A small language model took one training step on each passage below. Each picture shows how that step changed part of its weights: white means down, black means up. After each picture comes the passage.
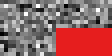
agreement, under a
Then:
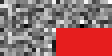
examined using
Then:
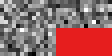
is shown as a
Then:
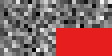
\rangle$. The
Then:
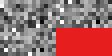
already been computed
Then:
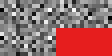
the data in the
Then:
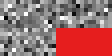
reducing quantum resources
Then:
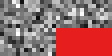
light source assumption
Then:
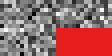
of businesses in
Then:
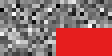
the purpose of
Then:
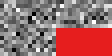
in terms of the
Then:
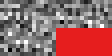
sources. -
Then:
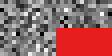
together with the
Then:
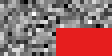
Normal University;
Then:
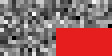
If hash code
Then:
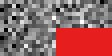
it left its
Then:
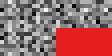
of the two
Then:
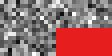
which are then
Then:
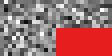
effective loss factor of
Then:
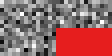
be soft.
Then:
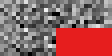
significant impact on the
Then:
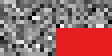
in the project -
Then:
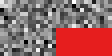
would be very
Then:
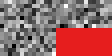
of symbols
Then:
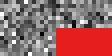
electricity as the
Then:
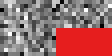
to require that the
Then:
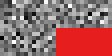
the antiproton
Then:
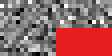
\times 4
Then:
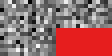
of land.
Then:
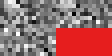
and impact parameter
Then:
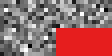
crossing, the
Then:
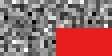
approving its
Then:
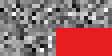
the sampled
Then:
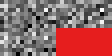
publication 19
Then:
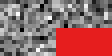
lines were analyzed
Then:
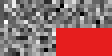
Flows and
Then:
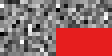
best occupational
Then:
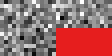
quantum mechanical calculations
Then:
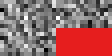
to observe magnetic
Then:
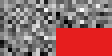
addition, the following
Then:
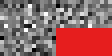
server +
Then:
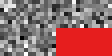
are expected to
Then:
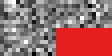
and diverse
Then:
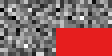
against insect
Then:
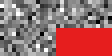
results in the context
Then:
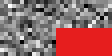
than that given by
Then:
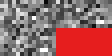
interest The authors
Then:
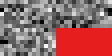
a new view on
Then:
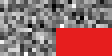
high level of energy
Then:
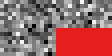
$\delta t <
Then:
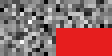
no matter the size
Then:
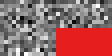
integration of each
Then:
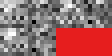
research and development.
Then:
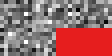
other states. The
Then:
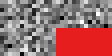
of such an
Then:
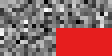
rank, and
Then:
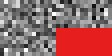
FEM procedure
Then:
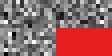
The following result provides
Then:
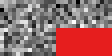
we found more effective
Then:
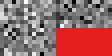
L1 on
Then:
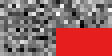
dense CSM
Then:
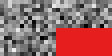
simply adapted
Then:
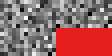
inoculated with
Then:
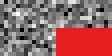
While the axial
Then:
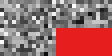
mathematical model
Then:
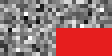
nuclear equation of
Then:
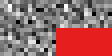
investigates whether
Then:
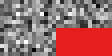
light particles.
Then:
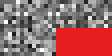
algorithm. It provides
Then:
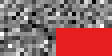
different stakeholders
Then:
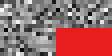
the DC
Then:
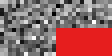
they are seen out
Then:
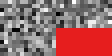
of a CFT
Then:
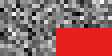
the trust region
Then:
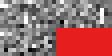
efficiently managing
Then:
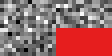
even further.
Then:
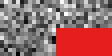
coverage on
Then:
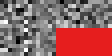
= \int
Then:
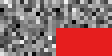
keep the entire
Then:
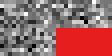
physics. The
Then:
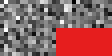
validate and
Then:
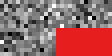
distribution that a
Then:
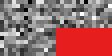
attacks. On
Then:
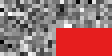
them for all such
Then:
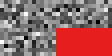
a 3-dimensional
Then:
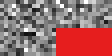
between differentially
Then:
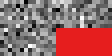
to assist students
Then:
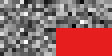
violation than
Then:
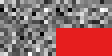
this if the
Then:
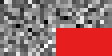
such as mating
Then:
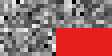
temporal and
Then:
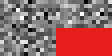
vibrational emission
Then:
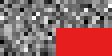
volume, that cannot
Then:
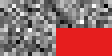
sector, most
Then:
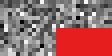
area for soil
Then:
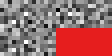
its equilibrium
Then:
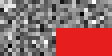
are identified with
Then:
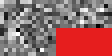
more detailed, and
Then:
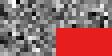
and $C$
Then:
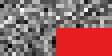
controller with the
